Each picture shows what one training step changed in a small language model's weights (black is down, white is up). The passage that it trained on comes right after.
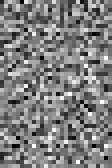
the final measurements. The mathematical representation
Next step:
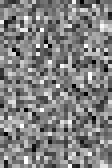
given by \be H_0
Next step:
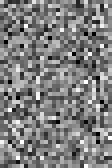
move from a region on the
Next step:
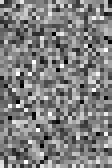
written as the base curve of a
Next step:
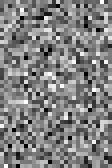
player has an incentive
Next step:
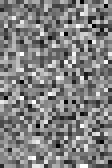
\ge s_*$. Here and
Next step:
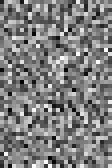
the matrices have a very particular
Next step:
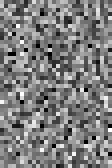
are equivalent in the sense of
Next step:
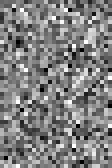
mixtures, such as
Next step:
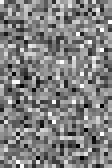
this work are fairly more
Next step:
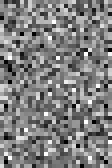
of degree~$2$ outside the
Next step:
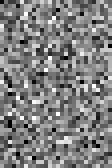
class $C^2$ in
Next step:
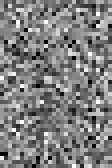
$\overline{E}\setminus E
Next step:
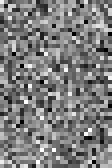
a concave physical domain).
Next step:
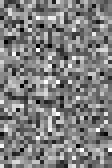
both problems. To give our main
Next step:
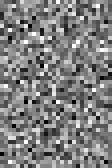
ideal, we can find a set
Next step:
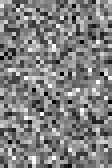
and $Y$ and then
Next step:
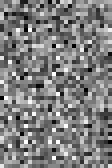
$\vert\alpha\vert =
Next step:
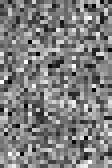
(max-plus) vector spaces
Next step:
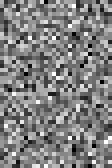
converges to a zero of $
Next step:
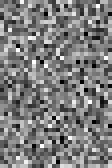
isomorphism of vector spaces if and only
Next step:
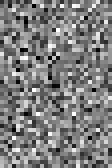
note that a partially ordered semiring
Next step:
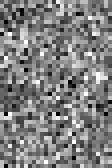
flat $\SLC$-connections
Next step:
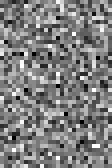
model. In particular, various constraints
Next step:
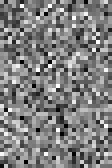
\begin{eqnarray*} {\cal
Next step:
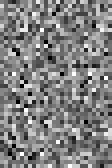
$c_0$ is the
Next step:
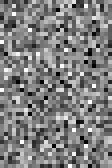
lines of $\mathbb{S}$,
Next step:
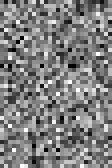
for every $F$ and thus
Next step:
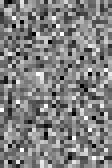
they differ with a left action
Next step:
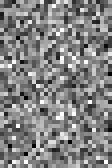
that $N$ is a cyclic
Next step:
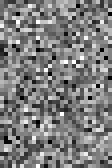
of Lie algebras $$ 0 \longrightarrow
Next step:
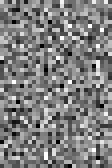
\exists u>0\
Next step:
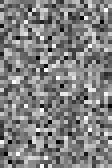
A \lor B, A
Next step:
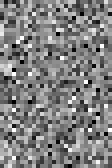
of radius $r$ centred
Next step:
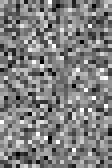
and fractional operators, we refer to
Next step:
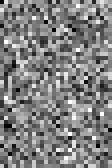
There are about $6\cdot
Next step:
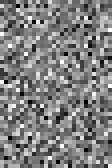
de $X$ et tout
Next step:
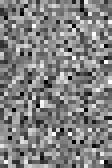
précis de la
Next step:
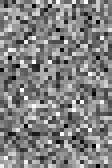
obtain \begin{gather*}
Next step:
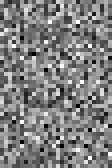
variation of the kinetic energy
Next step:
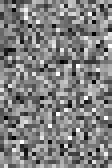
number $\hat{D}$ such
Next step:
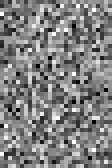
that ONE must now choose
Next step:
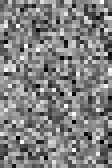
u})\bigr). $$ These constants
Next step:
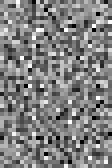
the polynomials \( R \) and
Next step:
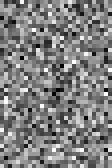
of the dispersion diagrams.
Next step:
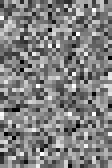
of this, it is enough to
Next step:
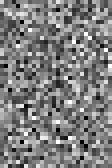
which gives the probabilistic representation of
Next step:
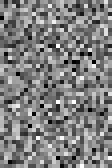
of subdomains. Numerical results
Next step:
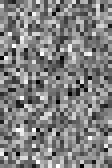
$L$-functions is only established
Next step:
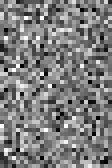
follows that they have opposite
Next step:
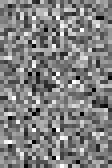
{example} [definition]
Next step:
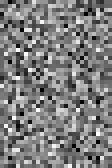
such that two estimators have the same
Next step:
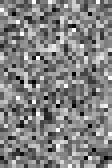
degree $n$. Bases for
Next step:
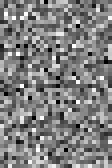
For efficiency we tried to avoid
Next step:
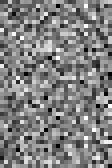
prolongation operators are
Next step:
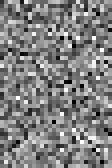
the entries of $g\in
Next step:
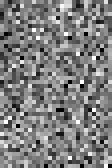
trees? The {\em Rado
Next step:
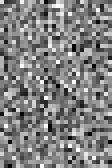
also happens to count other
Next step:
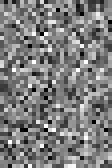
for $k=3$ we
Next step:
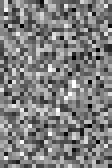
x$. To ease the
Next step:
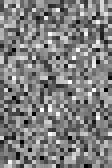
in the context of linearly constrained
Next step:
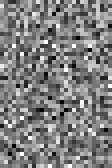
$u_1$ is locally
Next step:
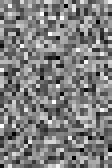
in transmission problems. Because
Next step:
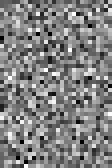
E$ is the unit ball of
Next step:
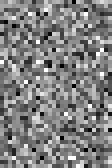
\be F(t)=\frac
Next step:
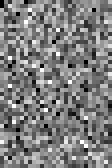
$F$ is an increasing function
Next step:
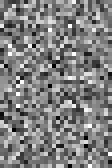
two systems are systems of difference equations
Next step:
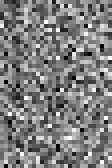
metric on $M$ invariant by
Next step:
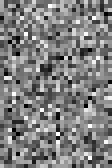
in modelling many equation-based
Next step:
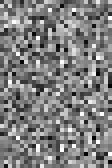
\] The Auslander dual
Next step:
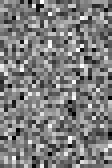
Considérons le
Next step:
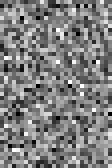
derived in a similar fashion
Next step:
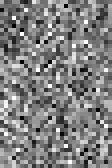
\begin{eqnarray} \lambda
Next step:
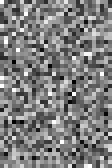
Having a division algebra on
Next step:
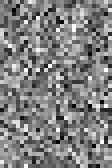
\end{eqnarray*} by Remark
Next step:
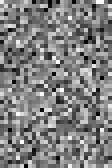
such that the ramification of
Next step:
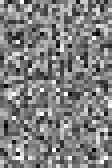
the spectrum estimation of continuous time stationary
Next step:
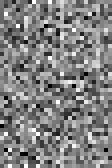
following properties are very useful in calculation
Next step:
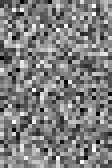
an arbitrary point. In section 13
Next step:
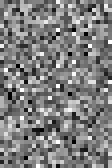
harmonic conjugate of $u$
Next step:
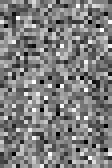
\includegraphics{} } \qquad
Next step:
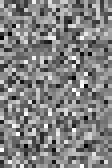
are two preconditions when
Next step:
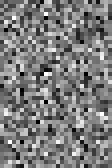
for alternatives not in the
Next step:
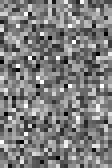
The manifold $\H_\infty$
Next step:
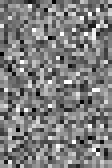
F$, the map $g$
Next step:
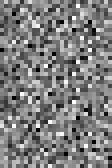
\end{itemize} As a
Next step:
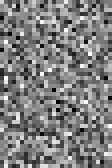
distinct tensor products of classical highest weight
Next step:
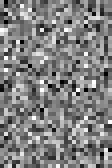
respectively. Finally, we prove Theorem
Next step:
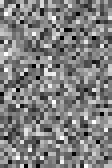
we must project onto the factor
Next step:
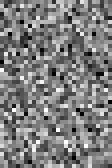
their common $\eu H$-invariant
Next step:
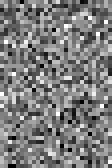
Since $u_n \rightarrow
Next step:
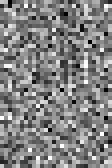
This paper delves deep
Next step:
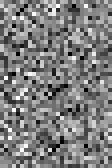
The most important of these are diffusion
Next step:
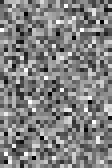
An invariant polynomial evaluates to the
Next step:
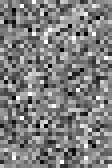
\ref{l3} and
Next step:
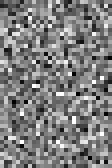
,x)\in \Sigma
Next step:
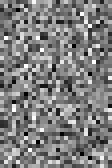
\setminus \eps)}$ for all
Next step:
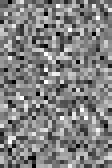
splits $G$ with
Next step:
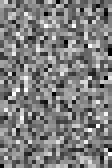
y),$$ is an induction. An
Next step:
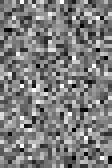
with a SLC compatible; it
